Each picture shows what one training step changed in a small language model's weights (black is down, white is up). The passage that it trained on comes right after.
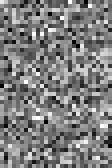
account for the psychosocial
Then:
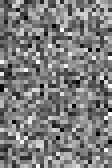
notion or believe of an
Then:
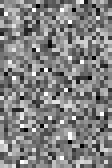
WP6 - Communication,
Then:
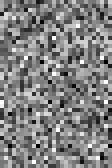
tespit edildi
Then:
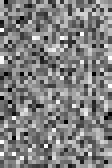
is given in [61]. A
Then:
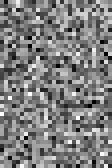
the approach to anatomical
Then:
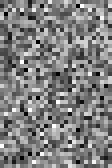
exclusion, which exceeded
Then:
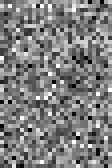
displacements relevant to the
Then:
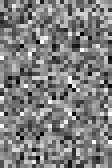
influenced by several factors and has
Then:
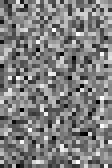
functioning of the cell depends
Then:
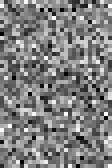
Wrap was refined and
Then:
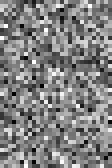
Silverman S.
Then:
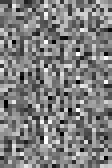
produce are damaged either by
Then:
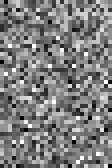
the readers’ understanding of the
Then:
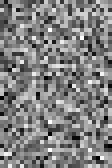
privacy and customer support,
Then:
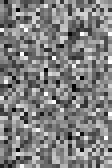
learn it through seeing,
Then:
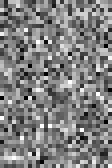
the President and Vice
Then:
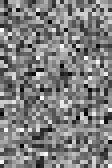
the 50th Hawaii
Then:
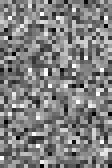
in the wet season,
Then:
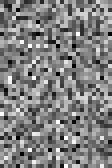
event (i.e., the
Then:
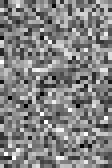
the financial, operational and
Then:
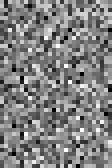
was validated and checked by
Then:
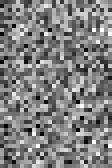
application on one system you can run
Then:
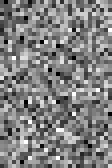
pump and basing its
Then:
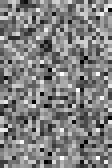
T., Moll,
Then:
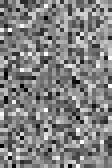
questionnaire was prepared in English then
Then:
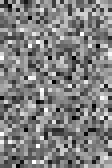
continuing with the laboratory
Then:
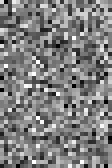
into the main principles in
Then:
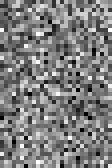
an important role in that communication
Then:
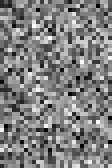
for aerospace and
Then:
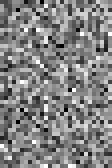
follow was culture. It was in
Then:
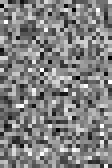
terms of execution time.
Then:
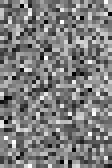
some $n \geq 1$,
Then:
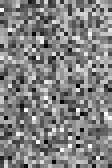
1 from Table 1 were calculated.
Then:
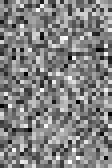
for collective and individual assessment,
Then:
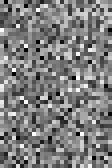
can be obtained after applying the
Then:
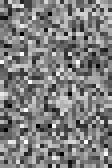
single-parent teachers face challenges
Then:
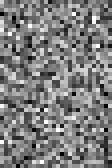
Unfortunately, the
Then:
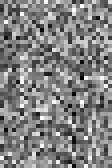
evaporation technique using
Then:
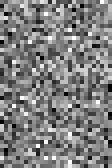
affected by sewage water
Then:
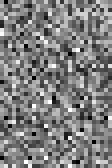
is agriculture. These people
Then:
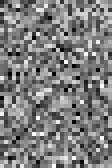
Characteristics of the
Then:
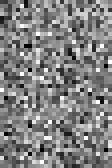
competences; innovative learning
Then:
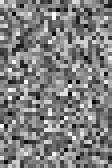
which bends up”,
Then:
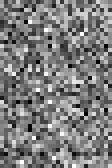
of viral aetiology.
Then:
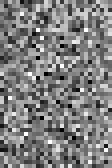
test at Leuphana University
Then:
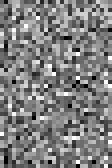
accountable for, either because their
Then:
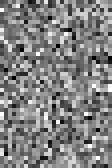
2 to 6 (see figure).
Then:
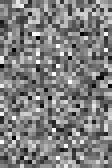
and raise in hydrogen under
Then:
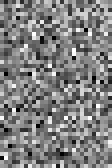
resources in running the program.
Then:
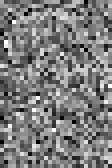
Brewer PhD,
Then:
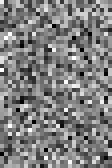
with victims of
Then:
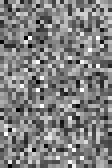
capacity utilization rate of the
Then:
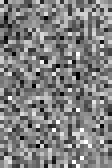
they may be less suitable for
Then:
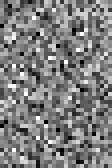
boats, cars,
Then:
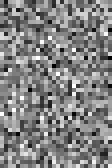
the cooperation with several EU
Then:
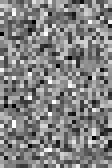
Nevertheless, an effect
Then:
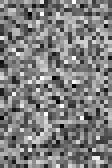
Alternatively, we can
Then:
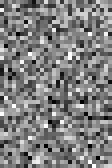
65.17% The proposed
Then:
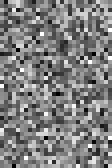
the simple methods to measure the
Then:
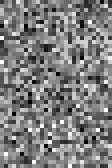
44 non-residents
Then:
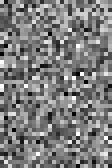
applied to the areas which are
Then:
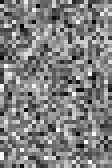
issue too, Although , u
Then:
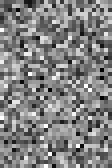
combined to provide excellent
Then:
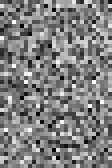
IRSA QD.
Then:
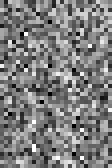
the country's total land area.
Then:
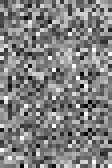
systems the STATCOM
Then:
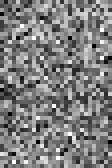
content area is white and features
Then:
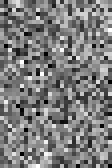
the dataset is not publicly
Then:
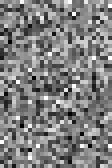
code in Listing 8
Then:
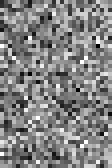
Political and social
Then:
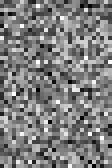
6. Amino acids
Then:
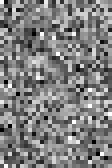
to add antimicrobial
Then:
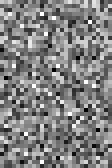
Authors' contributions
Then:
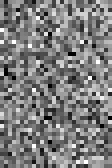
a graph. A set S of
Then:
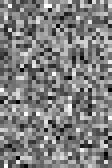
transmission. This study was aimed
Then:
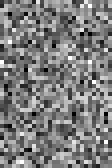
experience. Nociceptive
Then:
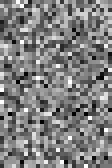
and the agitations and
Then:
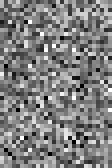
of leaves for both lighting
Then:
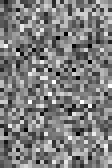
knowledge, no detailed work has
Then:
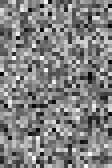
endpoints from the Ascent
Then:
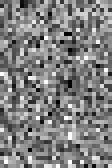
initialization: Scanning for
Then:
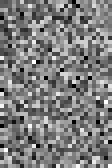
benefit the Mingei
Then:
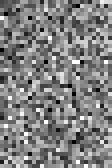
relational predicates (subset
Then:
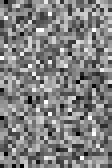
has a complex structure, an
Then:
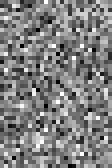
Vietnam. The paper
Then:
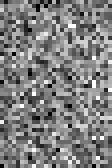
application. 2.3.1
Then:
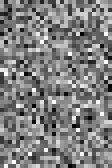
revised. For the variable
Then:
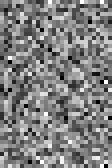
acute gangrenous
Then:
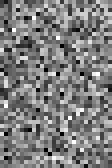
publishing routes been used
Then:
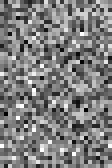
protect women's rights.
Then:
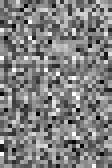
of control to induce a search
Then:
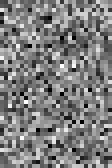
School of Business Management and
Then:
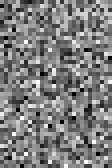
electron microscopy
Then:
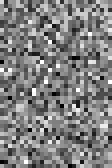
with the stakeholders. Out of
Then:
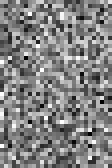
consider to be *cis*
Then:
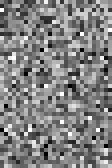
7 There is transparency
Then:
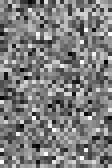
smaller than 25. We show
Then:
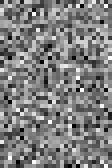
gender may have impacted on these
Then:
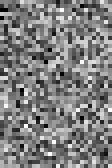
the National Renewable
